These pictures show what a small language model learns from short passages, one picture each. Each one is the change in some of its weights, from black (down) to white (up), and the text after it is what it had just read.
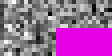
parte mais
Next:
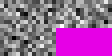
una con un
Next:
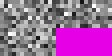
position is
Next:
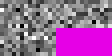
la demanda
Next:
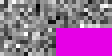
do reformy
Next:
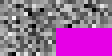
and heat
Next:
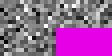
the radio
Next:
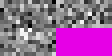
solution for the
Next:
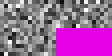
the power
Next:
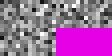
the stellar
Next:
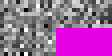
asymmetry in
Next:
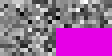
our computations a
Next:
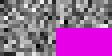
We now
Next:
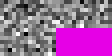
package {\tt
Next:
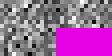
but will not
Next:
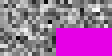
might be a
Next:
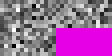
se reduce
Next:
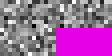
that, even
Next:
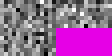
va fikr
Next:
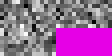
curvature to
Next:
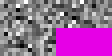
the art models
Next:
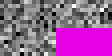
project their
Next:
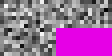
varies between
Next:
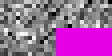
was seen to
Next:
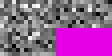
quantum chaos
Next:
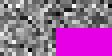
the constraints
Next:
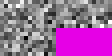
the assumption that
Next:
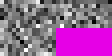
Analysis of
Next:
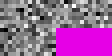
PE models and
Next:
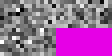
it fault
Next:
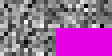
were found to
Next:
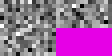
YIG such
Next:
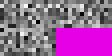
dependences of
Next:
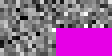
растет и
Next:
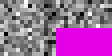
correspond to the
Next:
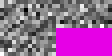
of qubit
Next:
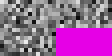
a vital
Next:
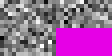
matter starts
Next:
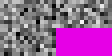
head of a
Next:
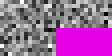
and after the
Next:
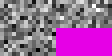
is a set of
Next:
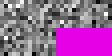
the (A)
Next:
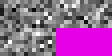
theory calculations
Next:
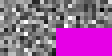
por ello,
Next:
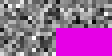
the domain
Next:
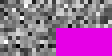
we need to
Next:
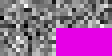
quando os
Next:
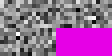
algorithm and
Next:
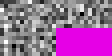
dependent on the
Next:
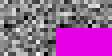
coming from the
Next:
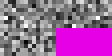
connu dans
